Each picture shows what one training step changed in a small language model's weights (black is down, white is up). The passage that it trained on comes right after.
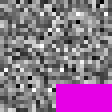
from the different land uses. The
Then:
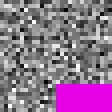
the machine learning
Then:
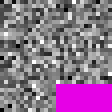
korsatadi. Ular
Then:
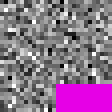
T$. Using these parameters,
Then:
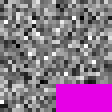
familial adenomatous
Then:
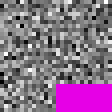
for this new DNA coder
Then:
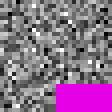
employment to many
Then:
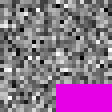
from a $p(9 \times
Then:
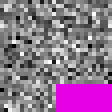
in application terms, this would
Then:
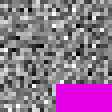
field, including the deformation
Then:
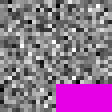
particularly important recent
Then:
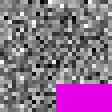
planes defined by these
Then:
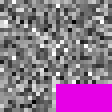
semejanza de las formas
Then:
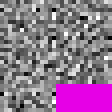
России. –
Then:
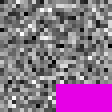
literatuur⁵ is
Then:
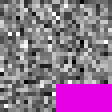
as positive and negative
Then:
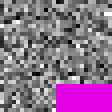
represent a random alloy in
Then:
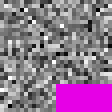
the most likely $\delta$
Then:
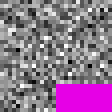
expressed as \begin{align}
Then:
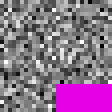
segment ratio has a significant
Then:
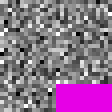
to observe them and,
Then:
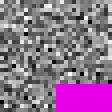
indicator of intellectual
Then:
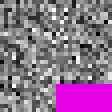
assessment metrics and
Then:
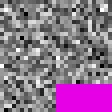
recent four weeks
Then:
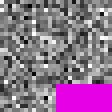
bo‘lib Samarqand
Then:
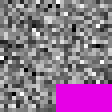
vector space decomposition in a
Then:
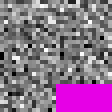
Pauli matricies.
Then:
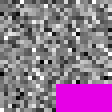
Rev. Lett.
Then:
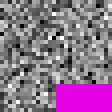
of pure states (which
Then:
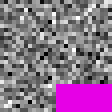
by working through a number of
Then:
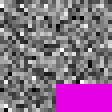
6. Xoliqulov
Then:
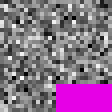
on the target variable in all
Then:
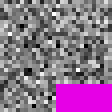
of human cancers — a
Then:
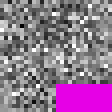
of the homogeneous
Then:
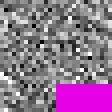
arguments were provided in each
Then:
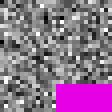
herniation with or without an
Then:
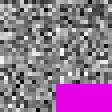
Here the first inequality
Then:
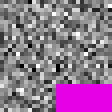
apoyo y la intervención
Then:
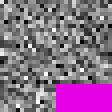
infer the potential implications for present
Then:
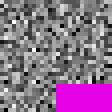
Bank of Mysore for
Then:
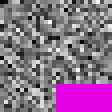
tezisga xulosa
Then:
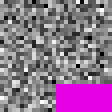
is the cosine of the polar
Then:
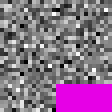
of powerful experimental methods,
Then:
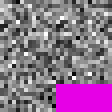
qumloqlar uchun -
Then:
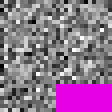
ma'naviy boyliklar
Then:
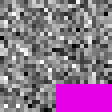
Viene presentato un
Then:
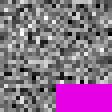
LANGUAGES FOR
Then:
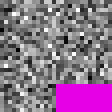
Investigative Auditors do
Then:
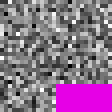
захист прав
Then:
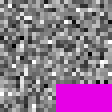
some massive star models as the
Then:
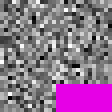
objective of this research is to generate
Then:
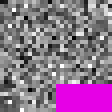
constructively with the SM, which
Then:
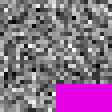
academic community.
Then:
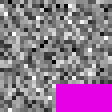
A nomenclatura
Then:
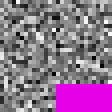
eens noemt! Wat is
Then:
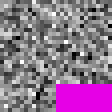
line segments in the plane
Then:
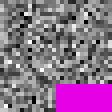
down. The creative
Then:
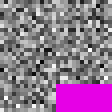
we compute the the average
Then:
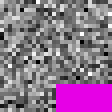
mathematical operation with a
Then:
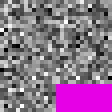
Kluwer Law. -
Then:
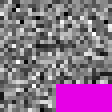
trouble the patient
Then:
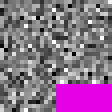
to obtain the equivalent sensing
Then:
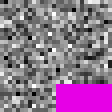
resultados indicaram que o
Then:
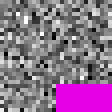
is the remainder of
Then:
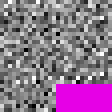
3. time $t$ for
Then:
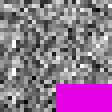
the study of grammatical theory and
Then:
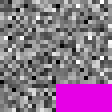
outros mundos de outros
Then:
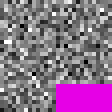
of $x$. Given the
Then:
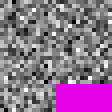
on the joint at this stage
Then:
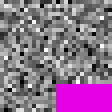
the definition of the concept of
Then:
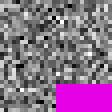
best papers awards in
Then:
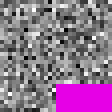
a wide range of methodological and
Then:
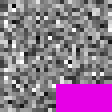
is important to note that a
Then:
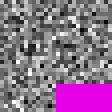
a complete system of Maxwell
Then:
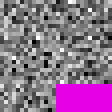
yassi yuzaga
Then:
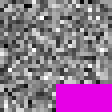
transición digital en las
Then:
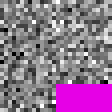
and mutual cooperation.
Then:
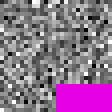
membrane to test the capabilities
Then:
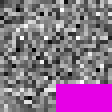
of practice & theory*,
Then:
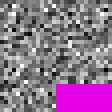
Lattice Field Theory -
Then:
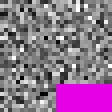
show optimal sampling plan
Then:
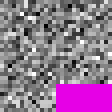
Teaching Hospital in
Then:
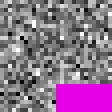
period with many trades, there
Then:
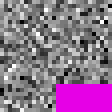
audit tashkilotining
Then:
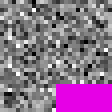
speed 20 r / min.
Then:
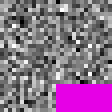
în permanentă
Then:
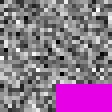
ishga qabul ishni
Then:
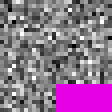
ixtiyor oladi.
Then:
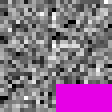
эди. Амир
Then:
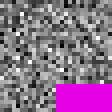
compete for jobs”
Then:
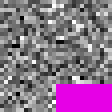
Sabine Kleinert.
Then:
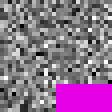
of figure 1). The field
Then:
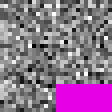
up required by the teacher to
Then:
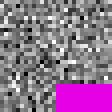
members of our partner
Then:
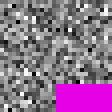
understood concerns the
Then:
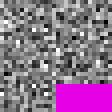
(RH) functions method is
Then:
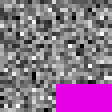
in table 4 and graph of model
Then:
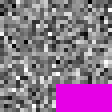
False Report Injection
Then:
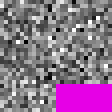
egaligi va tan
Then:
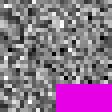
industry has been related to their
